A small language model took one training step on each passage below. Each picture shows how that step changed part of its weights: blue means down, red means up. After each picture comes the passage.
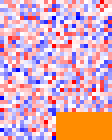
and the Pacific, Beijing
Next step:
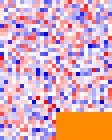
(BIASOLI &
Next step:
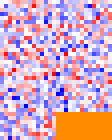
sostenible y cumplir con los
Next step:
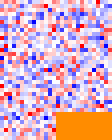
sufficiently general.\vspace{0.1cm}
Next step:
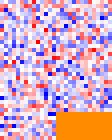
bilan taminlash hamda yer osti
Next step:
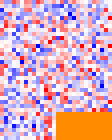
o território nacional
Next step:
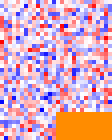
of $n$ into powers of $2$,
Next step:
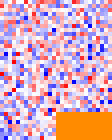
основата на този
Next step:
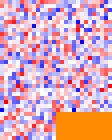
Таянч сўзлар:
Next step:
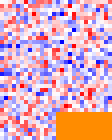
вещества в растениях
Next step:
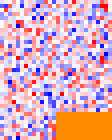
is scoring. Then, from the definition of
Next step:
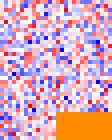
a be a join-irreducible
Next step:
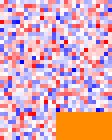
2-transitivity of this action is
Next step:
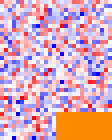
lembaga atau organ dalam
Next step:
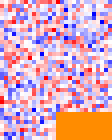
на французском.
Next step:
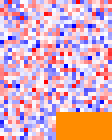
pandemic has had a profound
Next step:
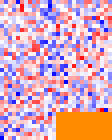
species at the site: x –
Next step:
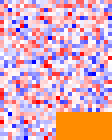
dan cepat, yang
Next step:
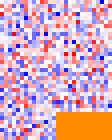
цене. Так в
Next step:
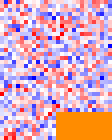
responden (26,8%) yang
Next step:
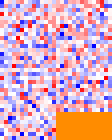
define an algebra structure on $(A{ \otimes
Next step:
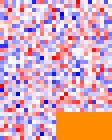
Lie\,{\cal G}\) we have;
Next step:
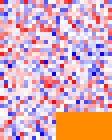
this and the commutation of $\Bir$ and
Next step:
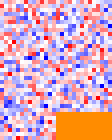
пацієнок з НГЕ
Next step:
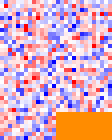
entre B y A ← Volver
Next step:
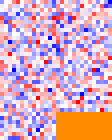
$C$ is finitely generated. (In fact
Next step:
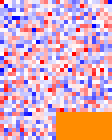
indicadores como pérdida de
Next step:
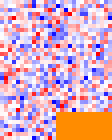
that both $X$ and $Y$ take
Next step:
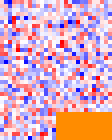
\varphi+\varepsilon u)$ for any small
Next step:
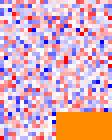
which arise as \emph{multisections}
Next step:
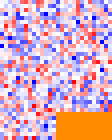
que a proposta preveja apenas uma
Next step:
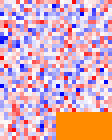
juga akan sangat
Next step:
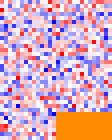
оддий CdTe га
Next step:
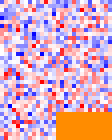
El mensaje fundamental es
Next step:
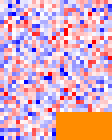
classical approach is to use the variational method
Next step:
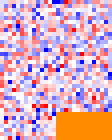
mappings. Section~4 is
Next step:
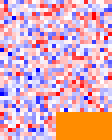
the Slovenian coast in Istria
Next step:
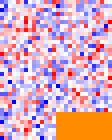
the system \eqref{lin-RL},
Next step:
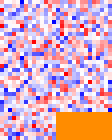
o por la increencia, estamos
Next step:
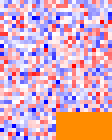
H + N$, where $E, H, N
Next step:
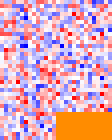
баён қилиш
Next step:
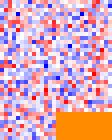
verdad duele y no se debe
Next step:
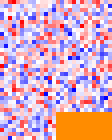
tensor category. This work,
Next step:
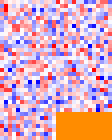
$M$ may be obtained from the braid
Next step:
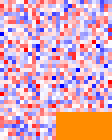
поля, динамічний
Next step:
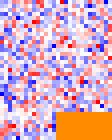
en las formas de pensar, tanto
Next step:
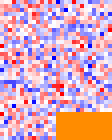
и консилиумов;
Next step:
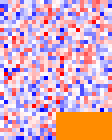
acordo com o relatado pelo
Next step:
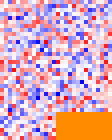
hace. Se trata de una combinación
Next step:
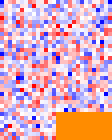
\NN_{\infty}^n$ be a
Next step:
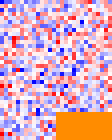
In this case $k_j^i = 2L
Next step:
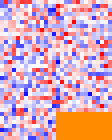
required reductions pose
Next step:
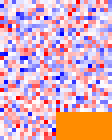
Thus it suffices to understand
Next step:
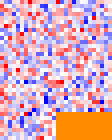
its opinion. When it does so it
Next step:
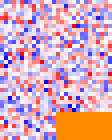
$BV_\mathrm{dis}$ is the set
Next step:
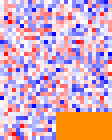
interconexão entre esses três
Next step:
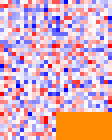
$$ where $\mathcal{S}$ denotes a
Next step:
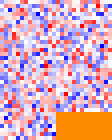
parts. For instance, problems with local
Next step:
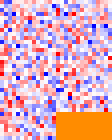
amalga oshirishning turli
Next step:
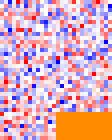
umflat puțin,
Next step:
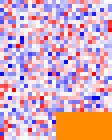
a 90°, passo de
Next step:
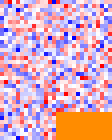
there is a multi-wavelet set
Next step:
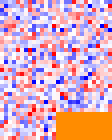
\cdot,\cdot\rangle}$: (i) every
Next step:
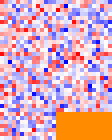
the condition (\ref{irreducible}) in
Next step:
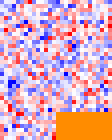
\label{sec:conclusions} In this
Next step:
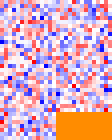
taking a product of two Dirichlet
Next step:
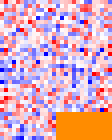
\cite {E2}, we prove that $\rho$
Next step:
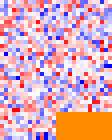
La reducción en el número
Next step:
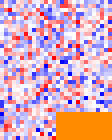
College Station, TX
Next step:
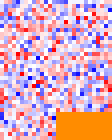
the fact that exclusion processes are the
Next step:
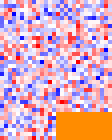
The outline of this chapter is as follows:
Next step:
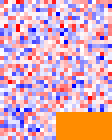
foram selecionados elementos como
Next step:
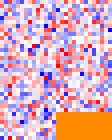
Keadilan, Jurnal
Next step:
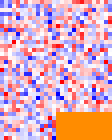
the paper can be extended for all natural
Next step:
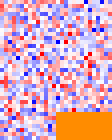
может осуществляться
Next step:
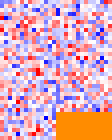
40 Jahren erholt
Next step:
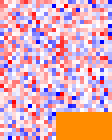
we have rather compact formulas, and the case
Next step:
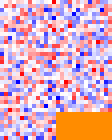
/ G.I. Borovaya va
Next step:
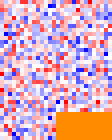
not necessary. This can be easily
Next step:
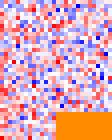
9.3 in \cite{korlim}.
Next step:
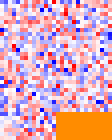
under isomorphisms) throughout the
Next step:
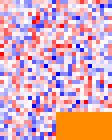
it or on the choice of the function
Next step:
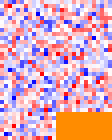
the room). The reason, why the
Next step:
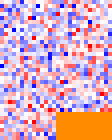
of regularized TQG
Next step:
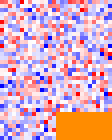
c'est sa bonne humeur.
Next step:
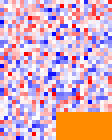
terms of searching for an
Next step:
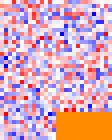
институт им.
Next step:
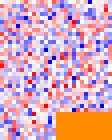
шунингдек хоржий
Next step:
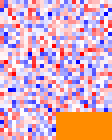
abstração, mas que repercutem de
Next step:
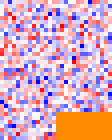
in hoeverre van de accountant
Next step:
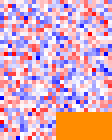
de materialidade - formatação do
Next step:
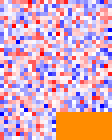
as temáticas Inovação;
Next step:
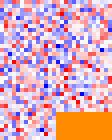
o campo elétrico for aplicado
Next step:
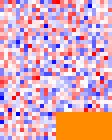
hasil dari penelitian yang
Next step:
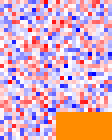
ko'rishimiz mumkin.
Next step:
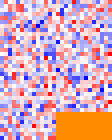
qamoqqa tashlandi,
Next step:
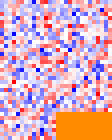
temporal and probability logics
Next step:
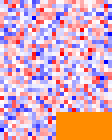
obesidade infantil é um
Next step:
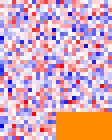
авлод кадрларини
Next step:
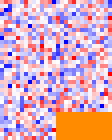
$S^3$ is exceptional if it
